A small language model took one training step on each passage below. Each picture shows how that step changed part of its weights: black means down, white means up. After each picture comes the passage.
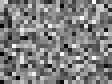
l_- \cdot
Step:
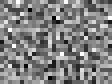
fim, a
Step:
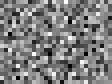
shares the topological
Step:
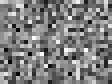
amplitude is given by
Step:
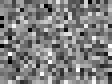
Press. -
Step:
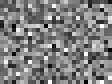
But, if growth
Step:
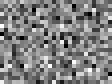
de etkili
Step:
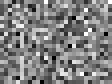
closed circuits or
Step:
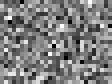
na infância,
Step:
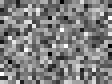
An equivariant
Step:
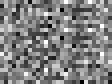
prepared by
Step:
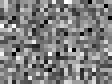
is niet
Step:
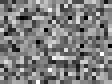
the pair creation
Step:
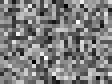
$ we set
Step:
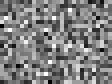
are beginning to
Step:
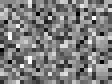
the Bergman
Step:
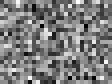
apply a coherent
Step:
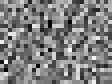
columns are
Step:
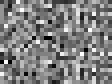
training job might
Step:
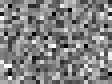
les Länder
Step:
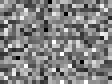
sides of this
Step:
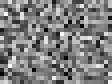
se evaluará
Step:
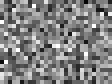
following claim.
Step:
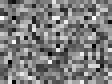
to sample liquid
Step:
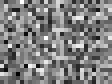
table columns on
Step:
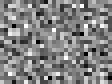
és nem
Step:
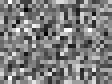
the neutral
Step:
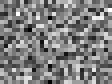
that there holds
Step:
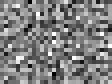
function, then it
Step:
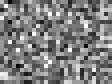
have suggested potential
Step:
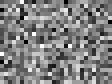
о добре
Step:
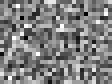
the lower parameters:
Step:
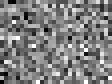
between power spectrum measurements
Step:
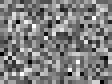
to the charge of
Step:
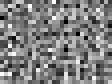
five monitored
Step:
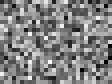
model) one
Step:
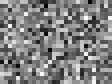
reflects perfectly
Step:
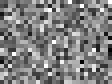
el procedimiento
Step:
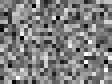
where $\chi =
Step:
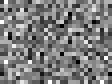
smaller than one if
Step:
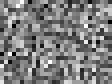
discussed in the different
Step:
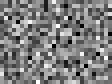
each observable,
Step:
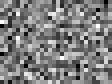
the triangle inequality implies
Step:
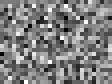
balancer may
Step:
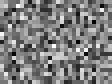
of $S$
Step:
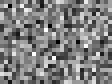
horizon and get inside
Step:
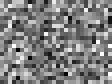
digit in the
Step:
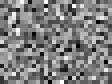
services in a
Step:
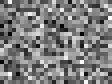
tripulantes ou
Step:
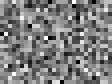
value of the
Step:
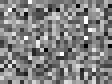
los fallos
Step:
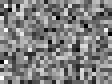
following shortcut is
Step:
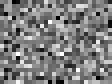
of Engineering and
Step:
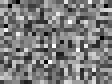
can also be used
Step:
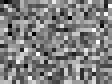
an equal amount of
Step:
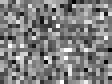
theorem" or even
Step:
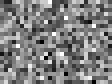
j} z
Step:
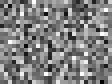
of conductivity is
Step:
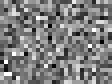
blocks are selected with
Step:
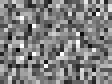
in light of the
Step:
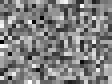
Then an element
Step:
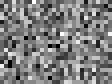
selective small
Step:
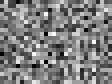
out which errors are
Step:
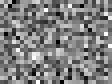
with representatives taken
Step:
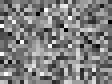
при малых
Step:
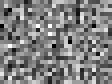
the momentum operator,
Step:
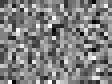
um atendimento
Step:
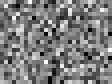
a stellar or
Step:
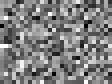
group centralizing
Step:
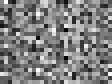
життя України
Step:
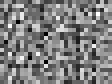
in the range
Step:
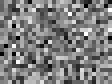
$y$ so
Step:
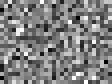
only sketch
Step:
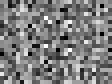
A dramatic
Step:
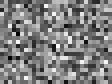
that the scheme reduces
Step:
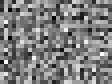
parts, we have
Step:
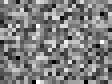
According to Theorem
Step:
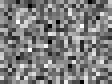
was found that the
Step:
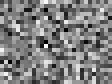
Appareils de
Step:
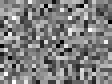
+ \gamma
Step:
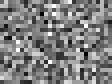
can express it
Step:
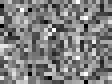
identify novel
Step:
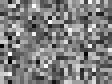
included. However,
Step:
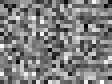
grain boundary
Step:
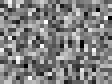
a aquella
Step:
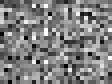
acknowledge discussions
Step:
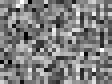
certainty in
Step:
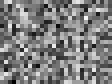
order to avoid
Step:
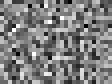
of Chinese
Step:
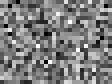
can be used to
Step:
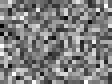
minimizing the
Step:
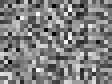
Abends am
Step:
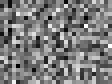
dialogue social
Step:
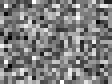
many parts of the
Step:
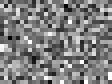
we have \[
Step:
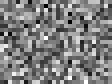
computed from the
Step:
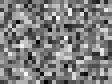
that the boundary of
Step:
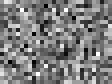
be required to observe
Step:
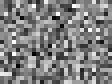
problems. It
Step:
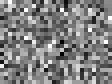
baho - 3
